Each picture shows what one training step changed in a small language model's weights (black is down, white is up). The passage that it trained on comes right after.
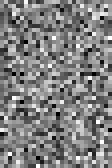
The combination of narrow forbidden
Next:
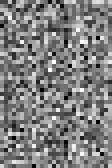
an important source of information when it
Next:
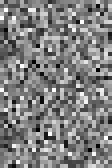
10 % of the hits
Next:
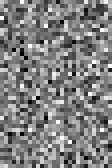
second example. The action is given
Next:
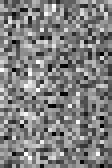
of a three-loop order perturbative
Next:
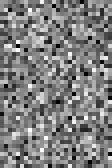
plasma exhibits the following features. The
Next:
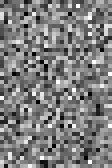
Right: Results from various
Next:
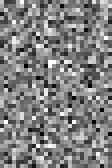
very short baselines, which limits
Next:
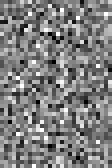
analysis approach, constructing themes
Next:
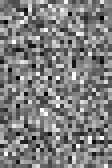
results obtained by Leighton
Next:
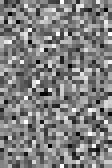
$\eta$ & Molecule
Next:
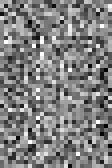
denote the polarization in the grating
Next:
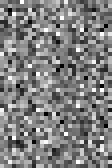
atmospheric pressure was used, while for
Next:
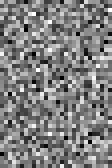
SEDs at low and high
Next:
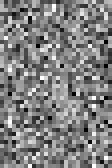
of the images are not identical to
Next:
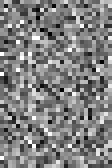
provided here direct numerical evidence for their
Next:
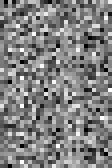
the lack of separation motion that seem
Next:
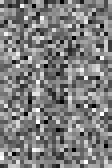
Luruper Chaussee
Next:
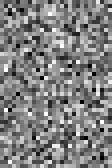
and PPM state. This
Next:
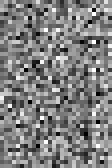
where Reynolds number changes are much
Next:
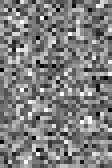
using a dispersive approach.
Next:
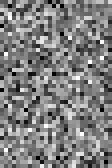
an asymptotically Lifshitz
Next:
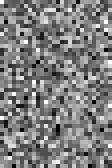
$z$, these relations need to
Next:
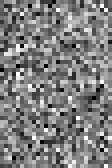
is obvious that DAT can
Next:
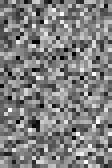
ECHDE reduces to the
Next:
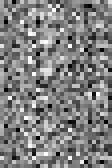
different types of differences between the two
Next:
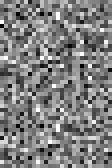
simple isochoric thermodynamic system
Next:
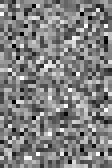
+ \epsilon)x}$, a
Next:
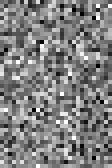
Hall. Direct dark matter search
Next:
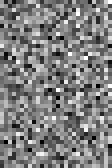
1, the higher the ability of
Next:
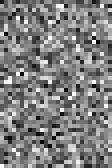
denoted here by 'r' is
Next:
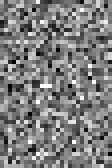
In this paper, we use the
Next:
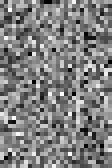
cluster. In particular the radial velocity
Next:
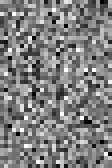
would introduce a variance of $\sim
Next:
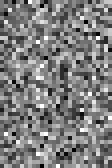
enjoys the benefit
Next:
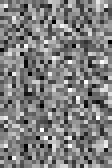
is only parallelly executed with
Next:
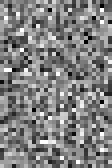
common parameters, viz.
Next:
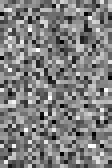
not been done yet. An interesting
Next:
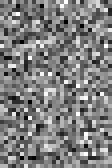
the theory of diffeology.
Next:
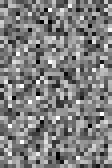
in a probabilistic way. That
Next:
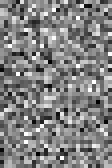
- momenta and $H$ is
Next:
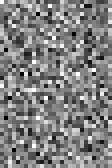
three holelike bands of comparable intensity
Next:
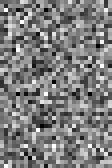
means of Internet access are
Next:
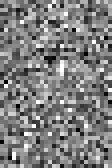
original SNPCC.
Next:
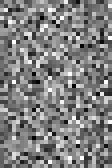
observed velocity map. The solid lines
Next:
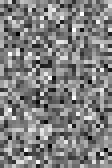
relevant Feynman diagrams are provided in
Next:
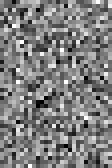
one can start from QED in
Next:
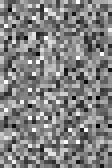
orientations of the unit vectors
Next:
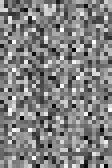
of the underlying Fermi surface. This
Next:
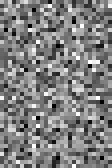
obtain the physical properties of these optical
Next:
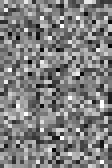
angulaire de la roue
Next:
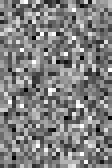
it implies that in the description of
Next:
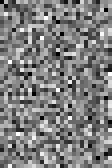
improve their market presence, attract
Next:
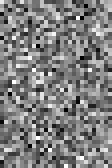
factor from the stock context and
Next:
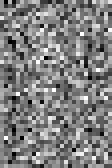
the measurement of the leptonic
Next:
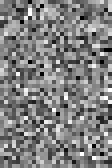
current $I_c^{\rm
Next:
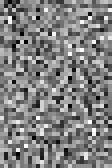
to represent orthogonal aspects of the
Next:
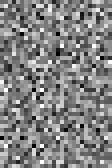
. \end{eqnarray*}
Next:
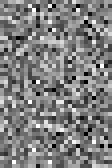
artificially. Gaussianity seems
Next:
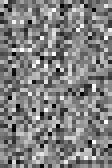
immediately recognised that the luminosity
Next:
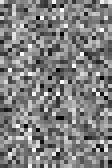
outstanding in the sense that
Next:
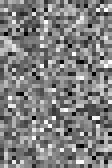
2008). Although both conceptualizations
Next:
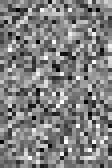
arrays, both classes exhibit a
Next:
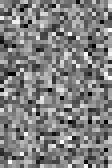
there is no real difference between
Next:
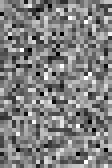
laboratory halls led to
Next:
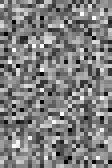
both local {\it and} intermediate
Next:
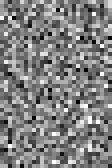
temperature matches well with the expectation
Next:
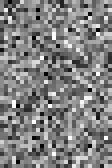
to show that the weak Noether
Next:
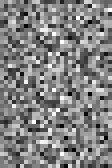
The spin-wave profiles along the
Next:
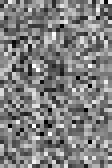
of the Cu 3d
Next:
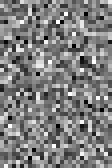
contributions of this paper can be summarized
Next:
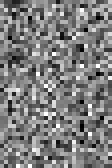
of anisotropy in the rim,
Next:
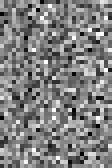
which goes under the name of
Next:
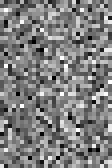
[Mg/Fe]. SDSS
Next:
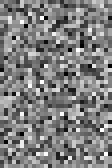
based on the well proven concept
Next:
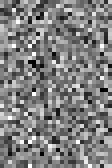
we studied Einsteinian quartic
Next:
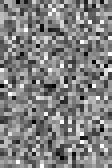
era. This allows a direct
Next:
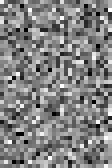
depend on $\dot q $. So
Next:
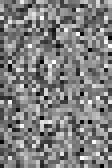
information and feedback available to a research
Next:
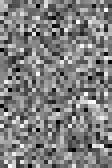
funding from the Swedish
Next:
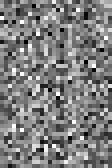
proves that the analytic extension of
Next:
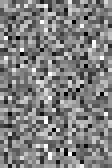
used to obtain a power series expansion
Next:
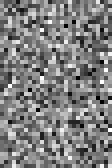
and last five Fourier frequencies were
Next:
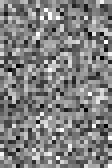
tensor and polarization: \beqn
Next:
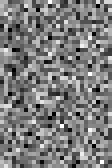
ab-initio} modeling
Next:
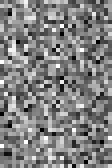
Brillouin oscillations observed in
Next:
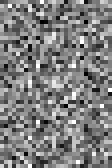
offered in the present paper
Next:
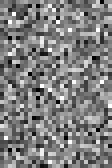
ionization and recombination rates
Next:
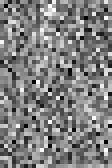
strength. The implemented spatial grid
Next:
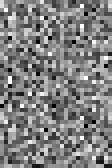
photoelectron with respect to the sample
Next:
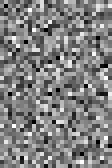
contains region $A$ in its
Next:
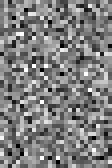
\citenamefont {{Scheer}},
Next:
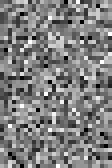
chalcogenide superconductors
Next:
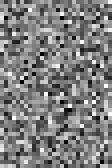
321 super-flares
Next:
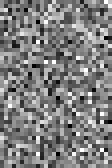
phase of the experiment. In this
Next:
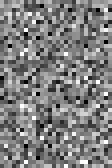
A robust security protocol with necessary security
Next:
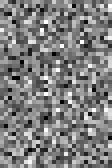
pseudopotentials in the
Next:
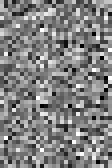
the hot state. After the transition
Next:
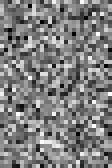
cross-institutional transfer
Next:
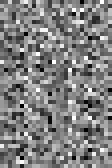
systems may be in principle based on
